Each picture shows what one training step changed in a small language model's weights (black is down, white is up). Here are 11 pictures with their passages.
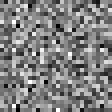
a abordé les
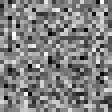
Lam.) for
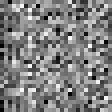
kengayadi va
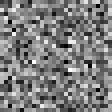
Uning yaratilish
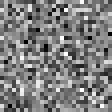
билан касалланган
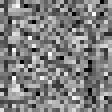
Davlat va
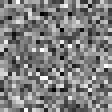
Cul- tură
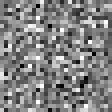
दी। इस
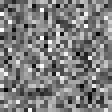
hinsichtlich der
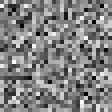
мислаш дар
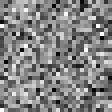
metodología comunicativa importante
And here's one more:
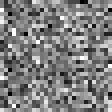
// Сборник
